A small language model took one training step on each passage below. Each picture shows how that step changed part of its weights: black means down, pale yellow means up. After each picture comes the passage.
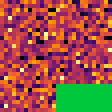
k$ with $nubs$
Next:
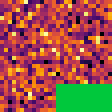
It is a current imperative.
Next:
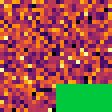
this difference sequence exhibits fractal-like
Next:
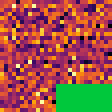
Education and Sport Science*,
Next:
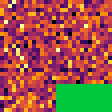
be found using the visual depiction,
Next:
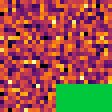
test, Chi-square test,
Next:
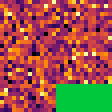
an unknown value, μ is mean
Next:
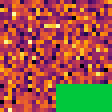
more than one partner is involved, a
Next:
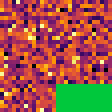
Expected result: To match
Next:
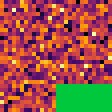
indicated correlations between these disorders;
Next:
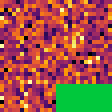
the table value of 't' is
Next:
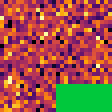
nanoparticles of
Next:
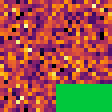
Uman, Ukraine,
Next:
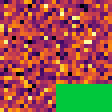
already moved beyond the implemented active
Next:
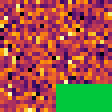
in the sale of alcoholic
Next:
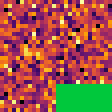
group had a 2% recurrence rate
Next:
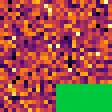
male preponderance. Similar finding
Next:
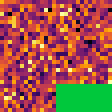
serious threat to international security,
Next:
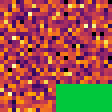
European Commission in the White
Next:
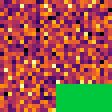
agricultural producers and marginalized groups
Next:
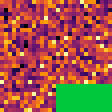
in a denominational institution in
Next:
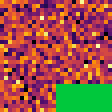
assets. As at 2020 it was
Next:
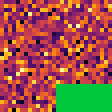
organization often have a high rate of new product
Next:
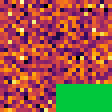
372, and had to seek
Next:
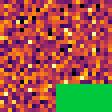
analytical map respectively. Source:
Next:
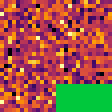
Genetic divergence of the
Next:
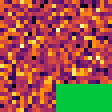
was given the opportunity to start working in
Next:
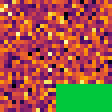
from Repeated-Measures
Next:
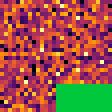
well-being needs to keep natural
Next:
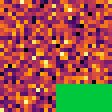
was primarily conducted in three major electronic
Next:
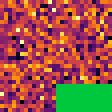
unpaid holidays, reducing
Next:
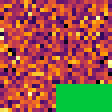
article presents a new approach of integrating
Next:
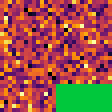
the lipsticks also has higher lead
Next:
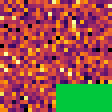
are plenty, the project on which
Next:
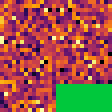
Mark Irle Leena
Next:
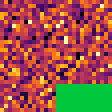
ambiguity, administrative
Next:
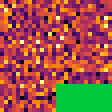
the state, the people, their
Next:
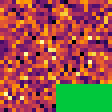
with balance disc and bosu can
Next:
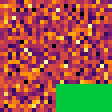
Electromagnetic Interference
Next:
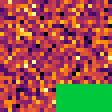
height using different datasets and methods are discussed,
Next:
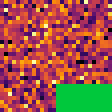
of each arm and a series of
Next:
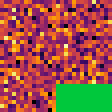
[2]. Redo surgery
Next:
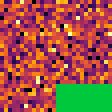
resulted. From the resulting solution, a
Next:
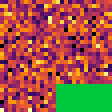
heterogeneous systems and
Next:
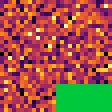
collection on research information. At present, much
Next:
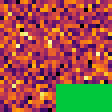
author's program «Professional
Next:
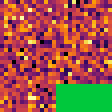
points in knowledge resources lead to differential performance
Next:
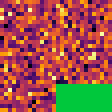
the deterministic tendencies of these
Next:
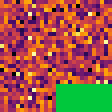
primary care setting has been a challenge in
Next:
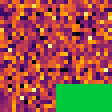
solve more complex tasks. It is
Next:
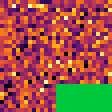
Fuglie, 2002 reported that
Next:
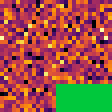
that tasks replicate real-world
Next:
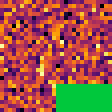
built environment and transport were the two
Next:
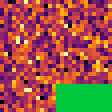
the variables were entered one by one in
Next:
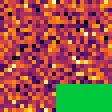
he uses related diction to make
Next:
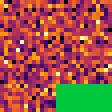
use of research results: radio communication facilities
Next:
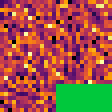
distance is more than 20 km. Table
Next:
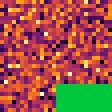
The definition of what constitutes a Short
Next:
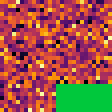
during printing. CDM was
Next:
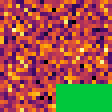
cost is large, the effects are stronger
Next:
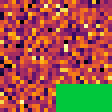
way that the convergence and
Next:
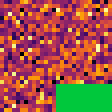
need to evaluate in a cell, before
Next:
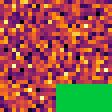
due to their small size and low contrast against
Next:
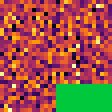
positive effect on E-Service
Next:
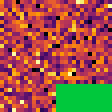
has been found that boron has a
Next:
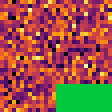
a tank, etc.) at a
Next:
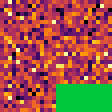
construct a CB CBM management
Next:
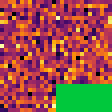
(-OH) groups due to
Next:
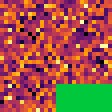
variable information from the CBS
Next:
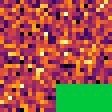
way for a unified directive or
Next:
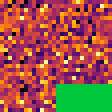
receives no external support from any organizations or
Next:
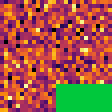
complete map of cellular metabolic
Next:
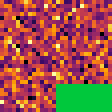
measure all the time. Much
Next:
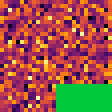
[Task Area
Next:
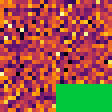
3 types of suffixes: -
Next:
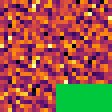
X X X X X -3 X X
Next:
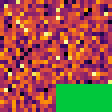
emotional ones and stimulate
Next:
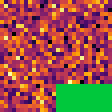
of the DESeq2 normalized count
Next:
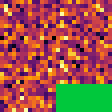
to certain examination particular, a date
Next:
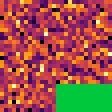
is a challenge in clinical settings,
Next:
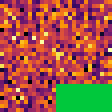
a preliminary introduction to the collected
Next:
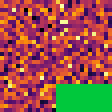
[54] For industrial applications including
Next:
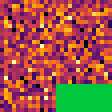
access control To enable access control, set
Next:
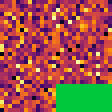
a common tool for qualitative data analysis.
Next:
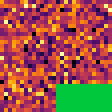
symptoms of scurvy. This
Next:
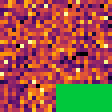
cluster, and an accuracy measure is obtained
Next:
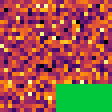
knowledge, manage costs, and respond to
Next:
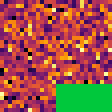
injection process. Fig. 3
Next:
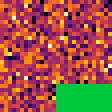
formation in the nutrient medium MS₁
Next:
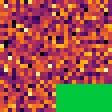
of serious adverse effects, was
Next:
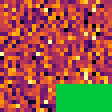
Pakistani ESL learners
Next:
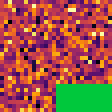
specimen in the vicinity of
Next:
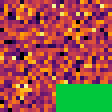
signal readings outside their maxima.
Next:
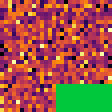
frequency FR1 410 MHz
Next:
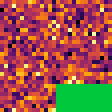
mortar. The paper describes experimental
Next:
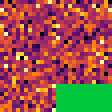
of the Complex group arrived by
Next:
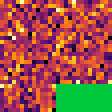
had experienced a stressful life event and
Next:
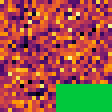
and Belgium. The comparative
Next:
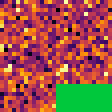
lifetime, the palace
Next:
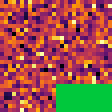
and types of farm animals are
